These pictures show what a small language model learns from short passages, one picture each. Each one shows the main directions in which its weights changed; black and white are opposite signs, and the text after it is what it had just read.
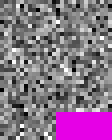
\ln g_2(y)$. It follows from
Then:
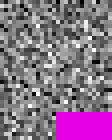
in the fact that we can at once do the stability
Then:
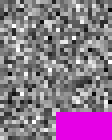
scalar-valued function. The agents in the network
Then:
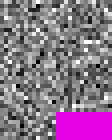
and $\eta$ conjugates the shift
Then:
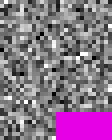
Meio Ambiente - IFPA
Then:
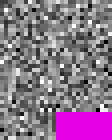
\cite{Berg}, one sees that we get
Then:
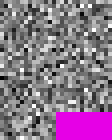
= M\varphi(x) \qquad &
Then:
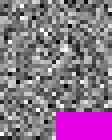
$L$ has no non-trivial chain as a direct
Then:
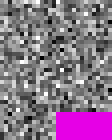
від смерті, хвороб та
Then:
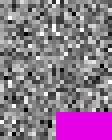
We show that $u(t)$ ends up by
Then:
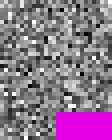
that guarantees convergence and achieves superior results compared
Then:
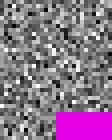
de 20 anos.²⁰ References - 1
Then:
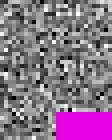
Gordon Escalante VC, Zurita
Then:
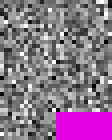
E(T). \endaligned $$ It is possible to
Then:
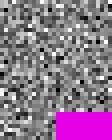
+ V_0$ with a bounded (only for
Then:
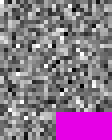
эксперименте в реактор
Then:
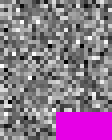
is onto. $\pi$ being one-to-one
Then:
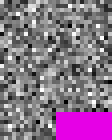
Digital Marketing: Strategy,
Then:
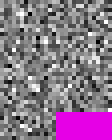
et al., 2001; Lamandé et
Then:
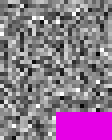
any given countable set} \author[Tyler
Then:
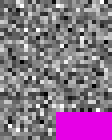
rise and fall. In 1843
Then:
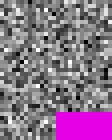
fuerzas externas, que, en el
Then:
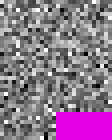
\cite{ahbe}, as well as Conjectures
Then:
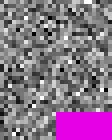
classical limit theorems and deduce the LePage representation for
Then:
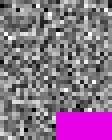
o clima organizacional é avaliado como regular,
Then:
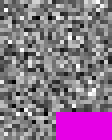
art, cooking, among others. The
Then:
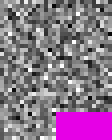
(see \cite{GLS6}, \S
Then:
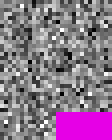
\begin{align} 1- \alpha =
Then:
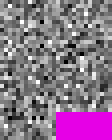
у ліпідній фракції з насіння
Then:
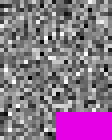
intersect with $B(x)$. Such an assumption
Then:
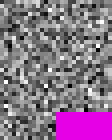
repens* (L.) Nevski),
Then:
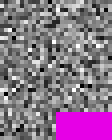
can exist that explain the available data equally well
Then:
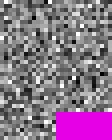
fixed cost per unit traded for asset $j$
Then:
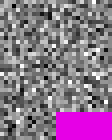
nos remeter à prática do estudo gradual de
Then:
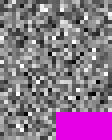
традиций. Annotation: the article is
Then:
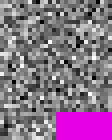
$ in $G_2$} The simple roots of
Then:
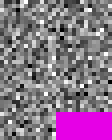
de degressieve en progressieve
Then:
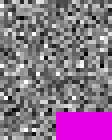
Standartlari asosida pedogogik texnologiyani
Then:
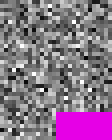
denominator of the $m$-th convergent
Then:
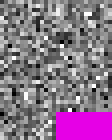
того, в Волгоградской
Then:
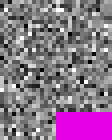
no clear connections between the Godambe information and
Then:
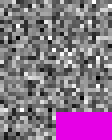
kelib, insonning borliqni
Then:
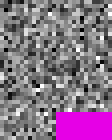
são esquecidas, surgindo um clima
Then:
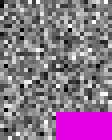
and expresses simple additive properties whenever
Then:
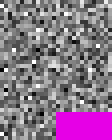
and therefore satisfy Conditions 1--3. It can
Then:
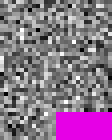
due to its destruction caused by a
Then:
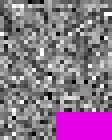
ve arkadaşlığı bitirmekle
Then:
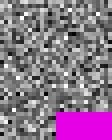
la gran fama que tuvo esta materia en el
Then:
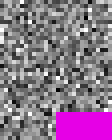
kutib yotgan personaj qiyofasida
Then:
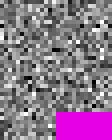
\\ \vdots & \dots & \vdots & \vdots
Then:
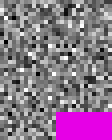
бизнеса Майклом
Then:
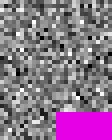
restrictions seem to be of relevance only if the representation
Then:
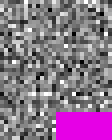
población de corocoros colorados de la
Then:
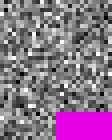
by D. Zagier in an appendix to
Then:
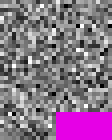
$F_t$ satisfying the condition above, by taking
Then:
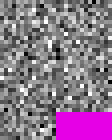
ва педагог ўртасидаги
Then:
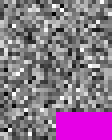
(2021). Alternative proteins, evolving
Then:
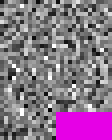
qanday o‘tkazilganligi va asosiy
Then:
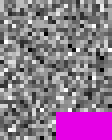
море и возвратились к
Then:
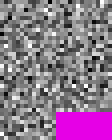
an online algorithm for the second stage, which can
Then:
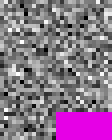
oshishi mehnat unumdorligining
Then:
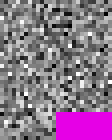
the minimal nonnegative integer for which there is
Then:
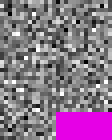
що відбуваються, у книжковій
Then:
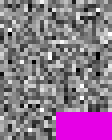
assumption $\kappa_p>\lfloor\sqrt p
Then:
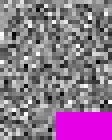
muhim sohalarda korrupsiyaning
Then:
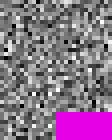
applications, including chaotical dynamical systems
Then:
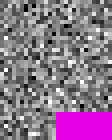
viabilizados economicamente e trabalhadores
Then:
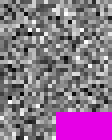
based on covering arguments and not on the dynamics of specific
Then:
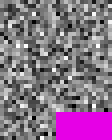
споріднених зв'язків за
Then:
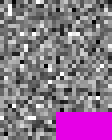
enseñanza aprendizaje de la asignatura
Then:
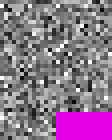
\end{proof} \begin{proof}[Proof of
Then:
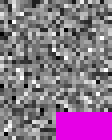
manera positiva en el desarrollo de conocimientos, en
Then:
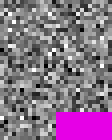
Z}} \newcommand{\CC}{{\mathbb C}}
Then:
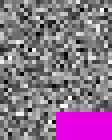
measurements, the inverse problem was solved with the
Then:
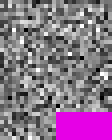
encendida*, *Escrito a cada
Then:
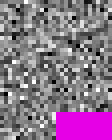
*Storytelling Express –
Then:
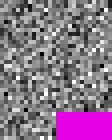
FRENTE AO CUIDADO
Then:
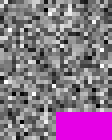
del termine), che non possono non
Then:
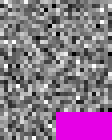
kunnen worden. Hedenmorgen is dit
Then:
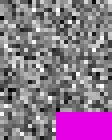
Шимон. Иде цивилизация на
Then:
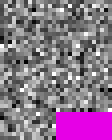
untuk meningkatkan hasil belajar siswa
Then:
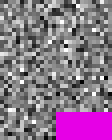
is nonnegative and satisfies $\io x^\beta \ln
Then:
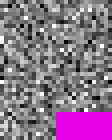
coefficients extended by $0$ to $X$ is isomorphic
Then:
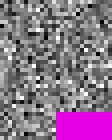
\\ \vdots& \vdots& \vdots&
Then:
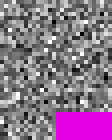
if and only if the multiplication map $\times
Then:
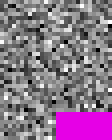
til siyosatini takomillashtirish
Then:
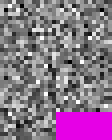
in $\S_{\ord{0}}$ and define the
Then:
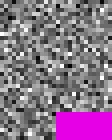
by applying a suitable operator (e.g., the
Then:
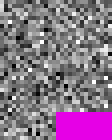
Figure \ref{SLYmod1} shows the
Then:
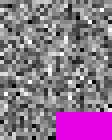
for the inequality above. We set all $\delta$
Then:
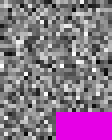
flat solvmanifold. In this case $\Gamma\backslash
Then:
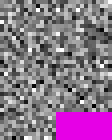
$\vp$ of \eqref{ELa} there
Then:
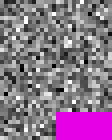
ko'rsatadi. Agar yozma
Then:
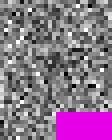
we obtain \Eq{LPR}{
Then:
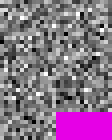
follow from the proof that the constant 600 is not
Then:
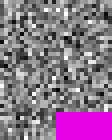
clásicos redivivos en el
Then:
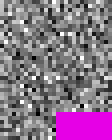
\in k, \\ \omega\begin{pmatrix}
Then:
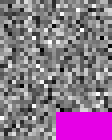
icracı olarak bulunan,
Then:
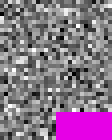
onlayn platformalardan foydalanish
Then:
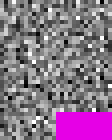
adolescentes infratores em
